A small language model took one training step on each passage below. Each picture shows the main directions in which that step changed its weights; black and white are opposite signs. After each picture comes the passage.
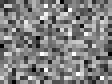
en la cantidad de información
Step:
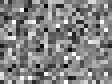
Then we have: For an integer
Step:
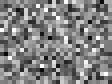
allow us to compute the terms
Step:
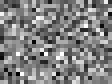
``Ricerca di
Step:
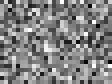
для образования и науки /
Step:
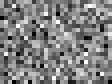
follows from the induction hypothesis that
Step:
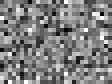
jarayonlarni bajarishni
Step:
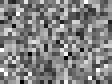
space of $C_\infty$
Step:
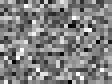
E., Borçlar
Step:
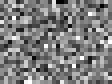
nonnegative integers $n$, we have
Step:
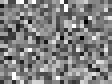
invoke some usual blocking
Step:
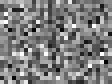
to handle algorithmically. Hence
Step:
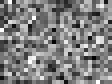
imbalance persists and
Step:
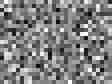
de 70 % à la
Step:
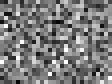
distinguishable alleles according
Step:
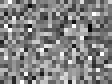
$C_\alpha$ is
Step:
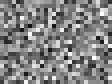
of a certain subject.
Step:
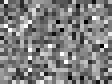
an online reference. Version
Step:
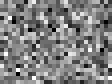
algebra and let $A \subset
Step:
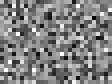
which tends to infinity.
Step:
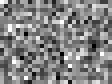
largest integer smaller than or
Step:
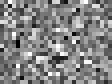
основе сигналов
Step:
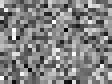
o diálogo e a
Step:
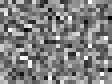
of $\mu$ (in the
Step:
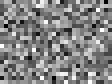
not finish their life
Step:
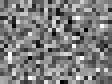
that $Y^{\reg}\subset
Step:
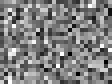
parameter $(b,c_R
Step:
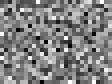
inevitable hand waving
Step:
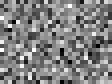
zwischen Eros und
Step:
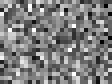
ajratishda yoki
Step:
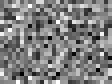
että jokainen
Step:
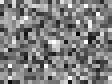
структур; -
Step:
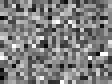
that if $\varphi\in
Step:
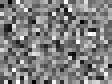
{\em Differential Geometry
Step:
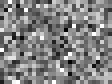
yetgunga qadar
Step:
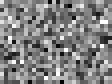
introduction, which is really
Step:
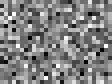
all method are nearly the
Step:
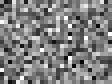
Petrolera Nacional ha
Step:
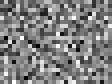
conditions, such that for all
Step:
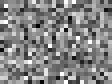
have \begin{equation*}
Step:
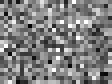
of $K^z$. The
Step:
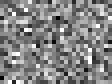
muhim nazariy manba sifatida
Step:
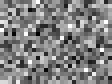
exercises and performance,
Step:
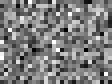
yangi bosqichga
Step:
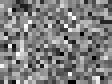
{\bf R}$ be a
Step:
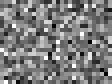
system services between Germany
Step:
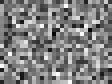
metric on $M$. Given any
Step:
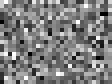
Varios factores o variables para
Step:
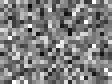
werden können. Abb.
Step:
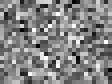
tamaki) kelib
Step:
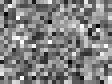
tamaddi qilib
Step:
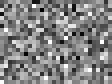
1e0, ytickten
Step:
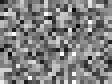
o país e drenando parte
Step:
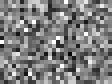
Social (LOAS)
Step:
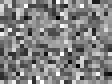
може бути зведена
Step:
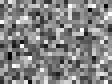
отражает уровень
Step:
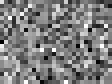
$V_{\ell}$. The scalar
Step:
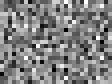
Perempuan Dalam
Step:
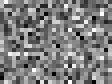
con la que logrará
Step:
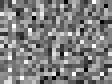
method based on qualitative research
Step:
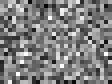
one can use the Neville
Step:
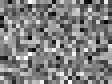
cars “What’s
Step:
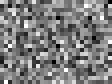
two different framed saturated
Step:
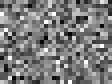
rivojlanishini Furqat,
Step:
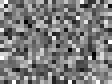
de políticas públicas tracem
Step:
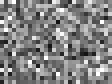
interest in understanding the geometry of
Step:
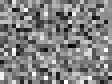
fundamental questions. Thus,
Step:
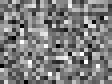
is said to be flat if the
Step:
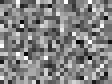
oralig'i 1
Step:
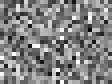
of models, but without the
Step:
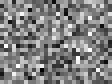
for $f, g \in
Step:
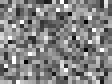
peningkatan kualitas
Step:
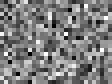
the proof of the Yau's
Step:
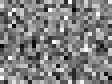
models derived using the second law of
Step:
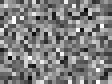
$\eta(0)$ over one
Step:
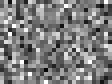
feature benchmarking and
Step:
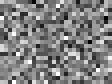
lotincha F harfi
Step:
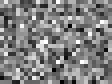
um modo geral,
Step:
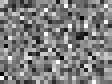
urg`u global iqtisodiyot
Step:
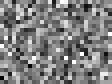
її впровадження
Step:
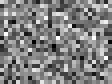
goal is a binary
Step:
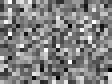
to note that complex polynomial transformations in
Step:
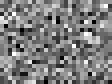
this study was to examine the
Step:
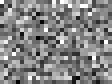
резкий рост
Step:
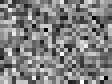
\end{split} \ee
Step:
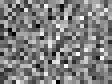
one of the following cases occurs:
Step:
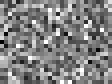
of the above result for groups
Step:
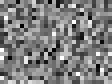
daerah layak
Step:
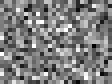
composition $$B\Sigma_n
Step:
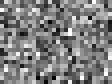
está estrechamente relacionada
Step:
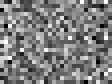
go‘sh t va jun
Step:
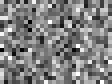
mit unzureichendem
